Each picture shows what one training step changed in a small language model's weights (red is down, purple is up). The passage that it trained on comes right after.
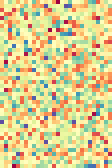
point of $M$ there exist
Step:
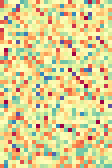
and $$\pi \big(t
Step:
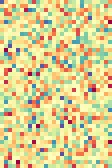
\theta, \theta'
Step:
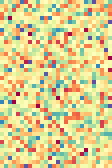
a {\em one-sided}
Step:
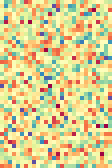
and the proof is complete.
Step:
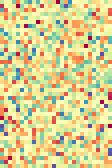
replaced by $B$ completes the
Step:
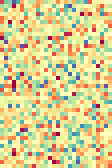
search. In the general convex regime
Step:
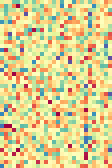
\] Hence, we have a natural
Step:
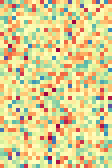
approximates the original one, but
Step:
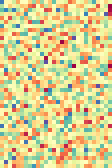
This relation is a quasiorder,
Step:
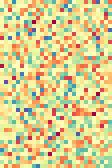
a cyclic defect group, in
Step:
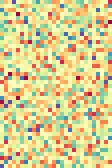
\ref{conj1}. From
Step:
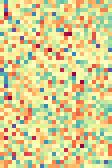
information goes from $i$ to
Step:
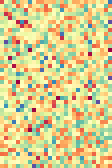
\end{eqnarray*} by
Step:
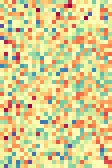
in a non-singular hyperbolic
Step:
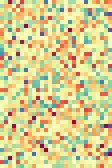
presentations have been known for almost
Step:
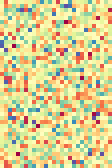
$\varepsilon$ et $\ell$
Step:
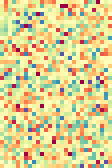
\Sigma _2'$, the following
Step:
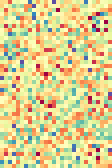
Sports, Science and
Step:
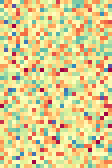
By using the induction hypothesis on
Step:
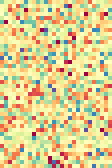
be realized by minimal immersions
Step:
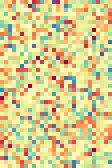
$m$ such that for every
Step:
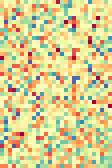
the algebra $\fS$ is
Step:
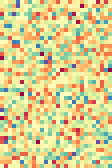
to heating conditions. The model
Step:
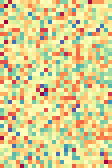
bound of the ruin probability
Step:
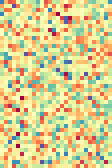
have defined the distinguishing index
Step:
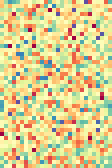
Inertial dynamical systems, like
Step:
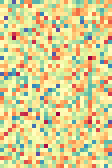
{\bf Proofs of Lemmas
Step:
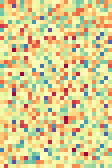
of the arcs or intervals in the
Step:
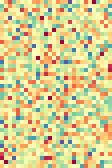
a positive integer $v$ with
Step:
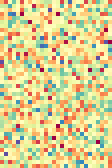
a cofinal family ${\cal
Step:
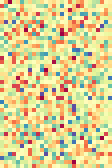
for any $q\in
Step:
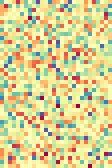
a holomorphic foliation of the
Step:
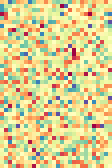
smooth function $\mathrm{G}
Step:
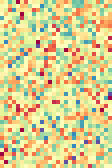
of orders $\xi$ and
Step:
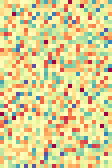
condition defined at the beginning, general
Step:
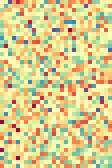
$U$, there exists a
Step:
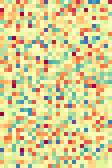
differential operators. For example, consider
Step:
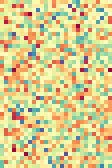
$\sigma$-strongly maximal monotone
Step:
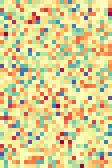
boundary of $A$ in
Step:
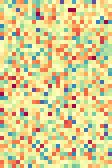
the prime denotes that the first and
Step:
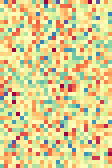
$X$ be a compact
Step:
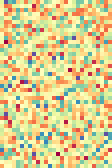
integral formulas involving incomplete gamma
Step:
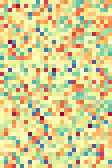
superefficient estimators.
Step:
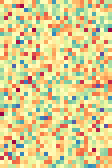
has deformed commutation relations.
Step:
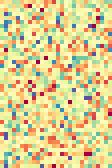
\qquad \infer[\seq
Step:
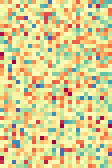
the asymptotic analysis to follow. This
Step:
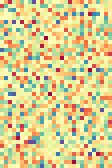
have that $q_x =
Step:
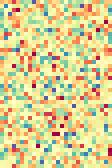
satisfies condition $(a)$ or condition
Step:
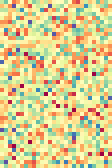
measure class of $\mu$. We
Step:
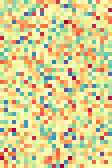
and $\delta_1$ on
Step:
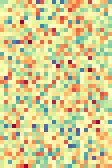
apparent asymmetry between
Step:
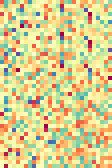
\end{equation} where
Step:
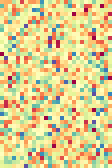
measure (were it not,
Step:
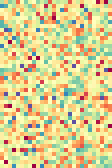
directions, and to reduce the problem
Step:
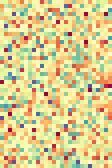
be organized in such a way that
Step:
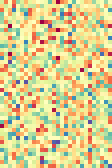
conclude that ${\cal{M}}$
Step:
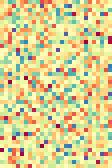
given. To see this, consider
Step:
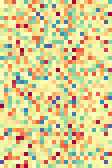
any smooth and complete, as well
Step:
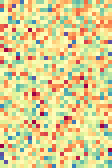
in the feasible set~$\domain$
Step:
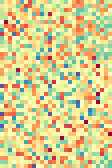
the table dressed, we
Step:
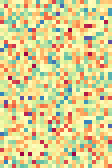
This means that fixing any finite
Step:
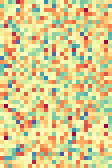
we are only able to provide the
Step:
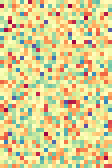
can be permuted to the
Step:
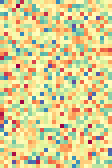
of $Y$ contained in
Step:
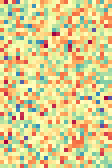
type operators associated with the particle
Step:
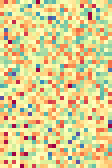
method} Here, we will introduce
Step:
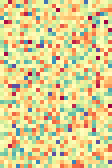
SDE \eqref{eq:
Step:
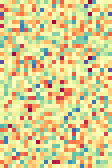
or $G$. The monomial
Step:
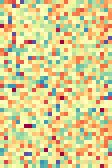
natural extension of the proof of the
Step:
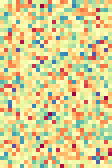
Grant from the Conseil
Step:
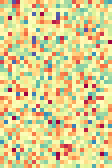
the convergence rate, the latter remains
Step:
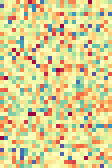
$A_3$. The first
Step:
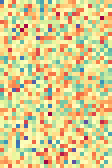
the non-hyperbolic condition
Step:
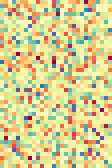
\ \ m_\infty \in
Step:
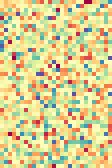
purposes and only requires the computation
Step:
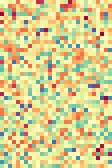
the situation for a pathwise version
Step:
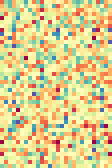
on its construction: we are using
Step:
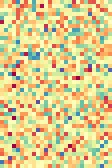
bi-objective resolution of the
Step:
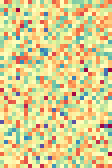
particular case, one can also
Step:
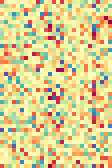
(left{and middle}
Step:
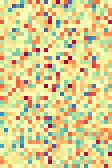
(a,b)$ the following
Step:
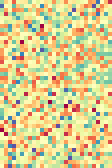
que $\Gamma$ est une
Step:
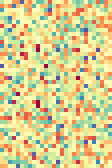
from the left-hand side,
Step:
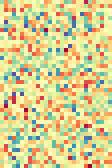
$\alpha(s)$ be a
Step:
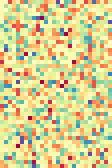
K):K \mbox{ is
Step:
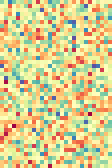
$n$-forms}. For a
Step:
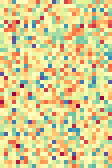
started but has not completed
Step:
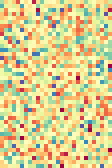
been many works. Limited
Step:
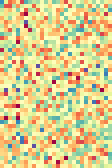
square potential has been considered by
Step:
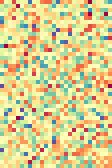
are satisfied. Then, there exist
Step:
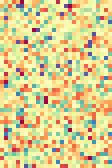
H&&\cr}$$ satisfies assumptions of
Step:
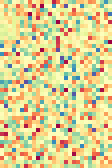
xxo \myadd\
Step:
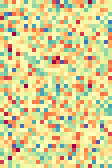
is the \emph{position of
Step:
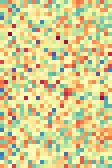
our contribution to the study of
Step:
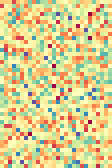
limited as a mechanism for
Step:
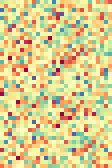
there exists a constant $\tilde
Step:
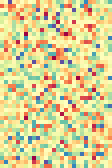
$\lambda$ & conversion factor
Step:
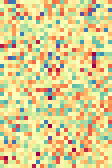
(see \cite[Proposition
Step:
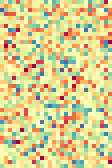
of a graph and on the right
